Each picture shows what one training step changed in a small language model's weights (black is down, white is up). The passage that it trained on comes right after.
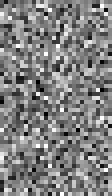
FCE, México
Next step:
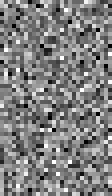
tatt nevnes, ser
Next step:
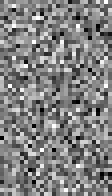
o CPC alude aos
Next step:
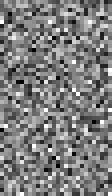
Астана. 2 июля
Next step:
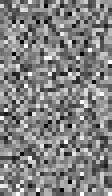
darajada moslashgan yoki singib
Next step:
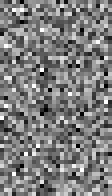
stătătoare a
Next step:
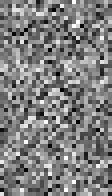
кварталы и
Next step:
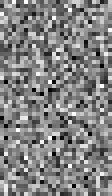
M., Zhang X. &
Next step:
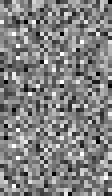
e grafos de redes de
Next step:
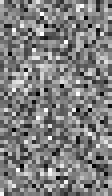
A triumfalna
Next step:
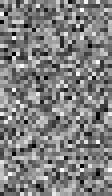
actividades productivas. Por otra
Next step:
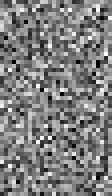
los grandes organismos
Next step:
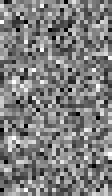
eternamente ingrata e
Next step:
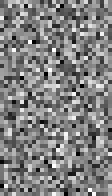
ise kadın grubunun
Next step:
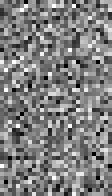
права та обов'язки в
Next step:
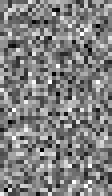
международной деятельности на
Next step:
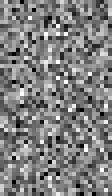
legislația în vigoare
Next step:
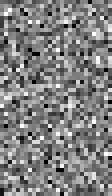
xususiyatidir. Ayrim bolalar
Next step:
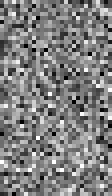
миллион тоннаси
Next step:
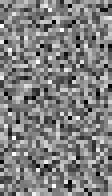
mnie pytaniem i
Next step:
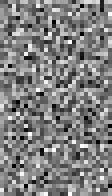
suv muammolarini hal
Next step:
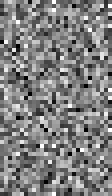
jejuns na tentativa de
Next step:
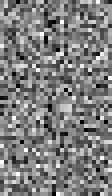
of the graphic arts that has
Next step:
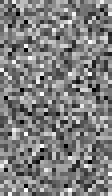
esa tarjimonning eng asosiy
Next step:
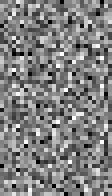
bij het nieuwe
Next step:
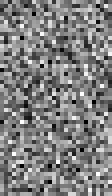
Jahren dem Vorstand der
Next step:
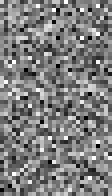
boshqa turlaridan ko'p
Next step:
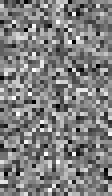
таъминлашнинг ўзига
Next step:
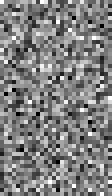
Moldovei”. Serie
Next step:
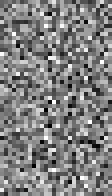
"Muhandislik va
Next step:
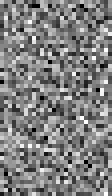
pouco sabiam a
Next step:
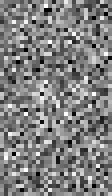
d'intervention et de
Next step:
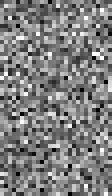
belgilab beradi [1].
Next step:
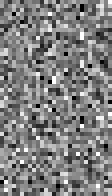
cukup besar terhadap
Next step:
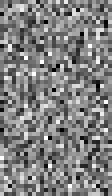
эффективность продуктивного
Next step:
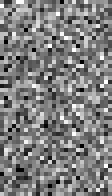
Норматова, and
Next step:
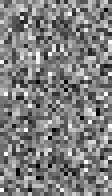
dos limites dos precedentes
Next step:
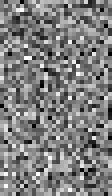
ularni boshlang'ich
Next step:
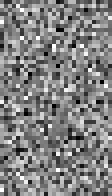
sofocar la sublevación,
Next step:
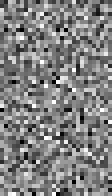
die Lehrperson genau
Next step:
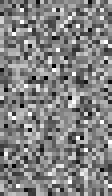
философии (PhD)
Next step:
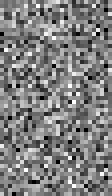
*Pseudosciences et
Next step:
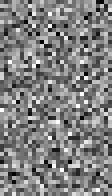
tadbirlar muntazam
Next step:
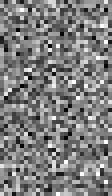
te maken heeft.
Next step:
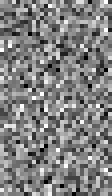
a UFRJ só
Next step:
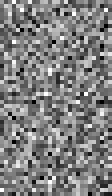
21 Metodología El trabajo
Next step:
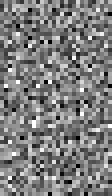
SOTO señala que la
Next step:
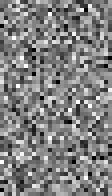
в городе созданы 4
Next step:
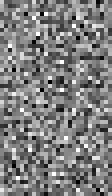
«якщо в показаннях
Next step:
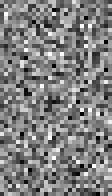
профессиональной спортивной
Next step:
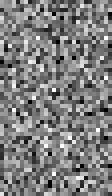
Trilhos-VLT —
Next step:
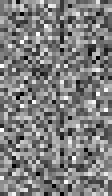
mondiale del liberalismo.
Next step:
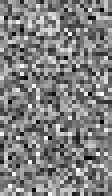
in this area, some
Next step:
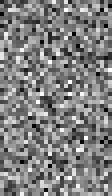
АГ важливе місце
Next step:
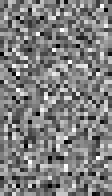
lớn, cho
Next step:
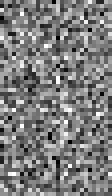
Maschine HERMLE
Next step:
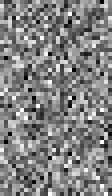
Bundan tashqari,
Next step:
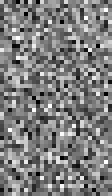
caso lo sviluppo della
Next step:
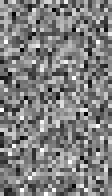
للشوق في
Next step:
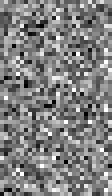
получаем даром «не
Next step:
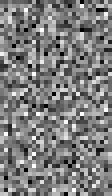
однієї теорії;
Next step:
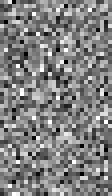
Weiterentwicklung der
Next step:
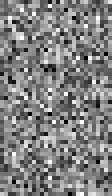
las legislaciones regulan de
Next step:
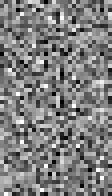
meilleure élasticité mais
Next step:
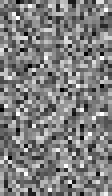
to the chosen activity,
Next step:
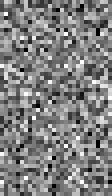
proporcionalmente menor que o
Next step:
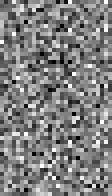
la sonde plongée dans
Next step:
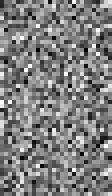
expressiva porcentagem de
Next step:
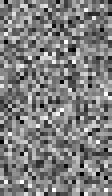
auf Früherkennung und
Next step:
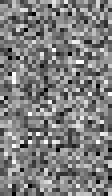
xizmatlar sektorini rivojlantirish va
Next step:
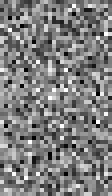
yordam va rehabilitatsiya
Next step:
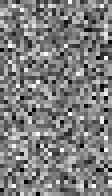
bases de datos LILACS
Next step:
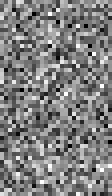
ville de Douala subit les
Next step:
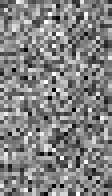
data-data yang dapat
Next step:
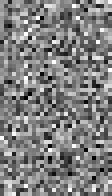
года обучения не происходит
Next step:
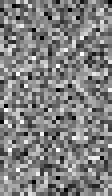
× aanslag i.b.
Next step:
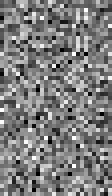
высших учебных
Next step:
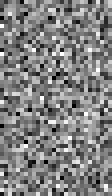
жасау кезінде
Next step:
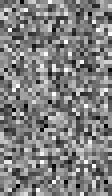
erkin ijodiy tasvir yaratishga
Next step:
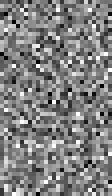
chop etilgan maqolada shu
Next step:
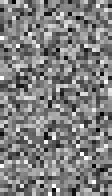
e radical do islã,
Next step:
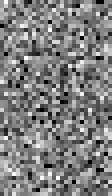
моддий имкониятлари
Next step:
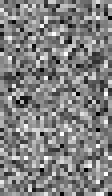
*main*, *maison*,
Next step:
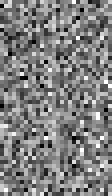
de disseminar conhecimento sobre
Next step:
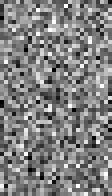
harus dibayar oleh
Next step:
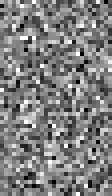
menjajikan dan alasan
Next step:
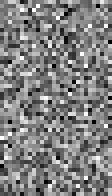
bahwa hukum makruh dan
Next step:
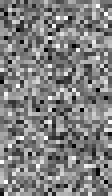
undirish bo'yicha sudga
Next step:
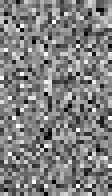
himoya qiluvchi ustki
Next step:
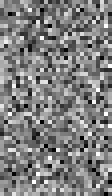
por microrganismos leva
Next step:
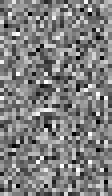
Vakıflar Genel
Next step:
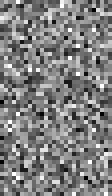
limite o hipoteque,
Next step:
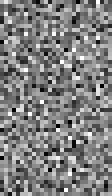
Гребешкова, Т.
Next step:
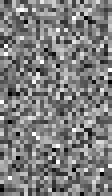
international cooperation in
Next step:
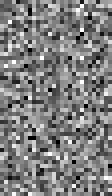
explican en un 74.6
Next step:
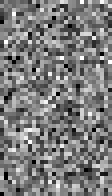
изменением климата на его
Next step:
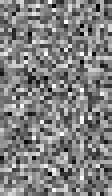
груп. Зокрема,
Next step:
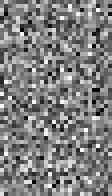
kuchli ta`sir
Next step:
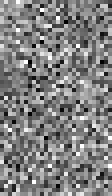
ва икки матннинг
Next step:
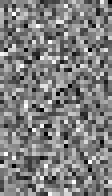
auf Proteinertrag.
